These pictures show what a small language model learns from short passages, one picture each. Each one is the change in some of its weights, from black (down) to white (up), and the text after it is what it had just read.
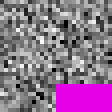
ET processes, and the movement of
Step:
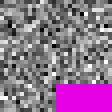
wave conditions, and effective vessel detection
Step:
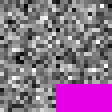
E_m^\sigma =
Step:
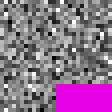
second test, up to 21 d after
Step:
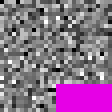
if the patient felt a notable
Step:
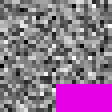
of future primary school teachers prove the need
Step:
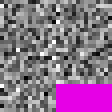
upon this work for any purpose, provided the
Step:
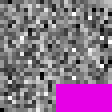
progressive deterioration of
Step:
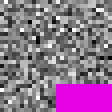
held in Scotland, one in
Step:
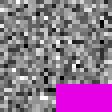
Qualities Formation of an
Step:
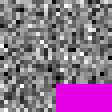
fight against terrorist
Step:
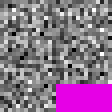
OD, optical density;
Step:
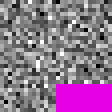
performance is fairly good in spite
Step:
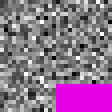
health products or solutions. Therefore, patients have
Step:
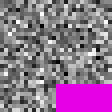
specifically two-way Analysis of
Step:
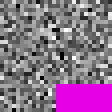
for collectivist societies
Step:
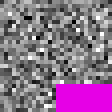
industry should mix their purchase of
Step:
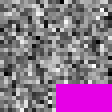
the Council of the European
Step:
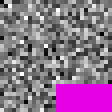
T. Tenbenschel
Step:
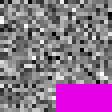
with the current study’s evidence that structure
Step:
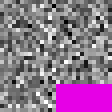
a control center and be analyzed and integrated
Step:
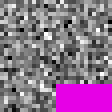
compared to silicon.
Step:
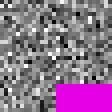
into five areas of concern, with five items
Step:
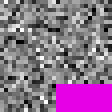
colleagues with regards to the
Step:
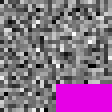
2000 p.1). According to preference
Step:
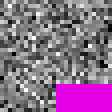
called customer perceived value and is important for
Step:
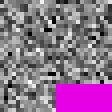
values at different altitudes.
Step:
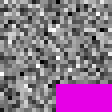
this could be attributed to variations in
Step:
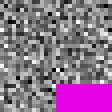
including roads, toilets, water
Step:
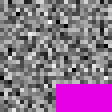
encoder and decoder) in
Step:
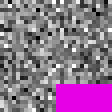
was observed in 80% of cases,
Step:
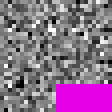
crime among minors as a separate
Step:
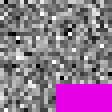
the present day, both federal
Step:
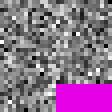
(adjusted for BMI or
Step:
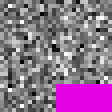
evaluation of joint effusions.
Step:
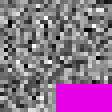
tudy As shown in Figure 16,
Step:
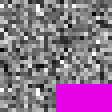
to the other presented dimensions of the
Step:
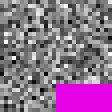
the fish raft. Figure 2.
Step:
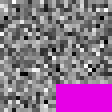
following curettage were not included in
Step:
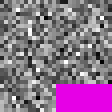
a method (usually using a
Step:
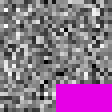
the data be included? Will it be
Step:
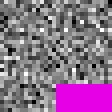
rpm, extracts were filtered
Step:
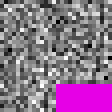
Using a qualitative methodology, the research
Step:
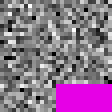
includes a reflective 217 substrate and
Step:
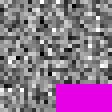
were sold his goods under this market
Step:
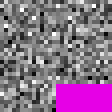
online. To request copies:
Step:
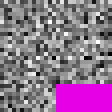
and role behaviour as an element of human capital
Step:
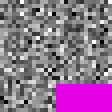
Undetected LOW (2
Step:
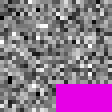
excellent wear resistances
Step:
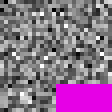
registry, greatly simplifying
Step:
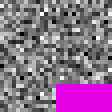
who are actively engaged in their education
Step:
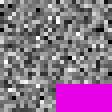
pivot and respond to opportunity and
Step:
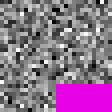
advanced renal, hepatic or
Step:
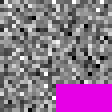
has been focused on the development of structurally
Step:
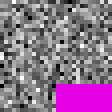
DEDICATION This research work is
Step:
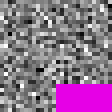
freedom died in Wole
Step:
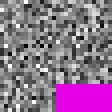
the molecular tumour board
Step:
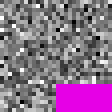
on the calibration of five
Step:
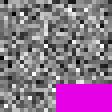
SFP transceivers as demonstrated
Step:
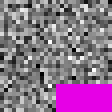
of iterations = 1000;
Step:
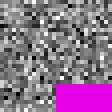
Mass Flow of Stream 201
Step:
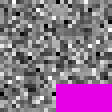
higher voltage value, regulated or
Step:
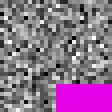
8. Summary &
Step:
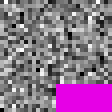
Lamiaceae from flora
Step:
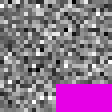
to thermal decomposition of the
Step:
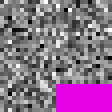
oral presentations, though the extent of
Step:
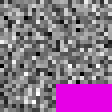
stress resulted from complexity of work environment
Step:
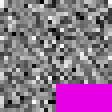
males have a well developed penis
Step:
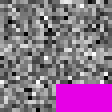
a value of 29.6 units
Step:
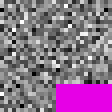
ECMWF during the intensive
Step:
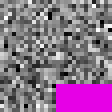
of Pneumatically operated
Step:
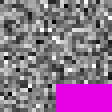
Given the increased operative risk,
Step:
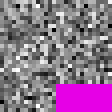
of institutions acknowledging and
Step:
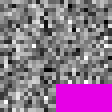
the flange tip. (c)
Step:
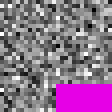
by various authors to develop some weighted probability
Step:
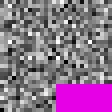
gap will likely narrow over
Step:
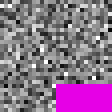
transferring of knowledge by teachers to students using
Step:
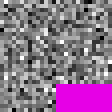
Such a scheme also uses
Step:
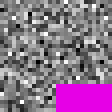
(1). The GTFCC
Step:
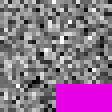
were removed. - A total of
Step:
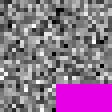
cryptography [19-24].
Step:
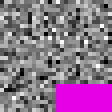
Slovenia, *“by
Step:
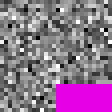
Figueiredo, M. S.
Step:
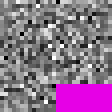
of Iraq origin, they determined
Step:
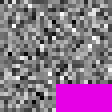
implement the analysis and the synthesis
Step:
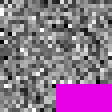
radio in raising awareness and educating
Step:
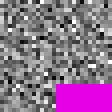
sampling for illuvial sand and
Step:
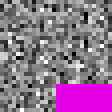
M. El Ganaoui
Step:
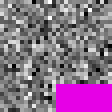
by Composites Ate, and
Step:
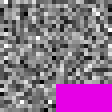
a lot of information. Also, because
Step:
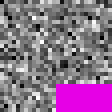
all creation with eyes of love
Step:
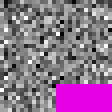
- + CLIFS: Chip
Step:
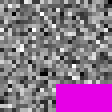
them were seated on the right shore
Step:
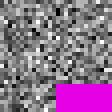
stream, benchmarking of
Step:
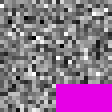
products per se, which falls into
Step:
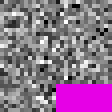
Ibibio, Hausa,
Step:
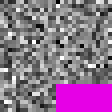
or noisy input values ECM parameters
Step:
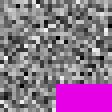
of value addition of sweet
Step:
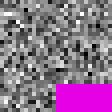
Parwanipur, Nepal
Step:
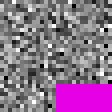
methods for the synthesis of switching
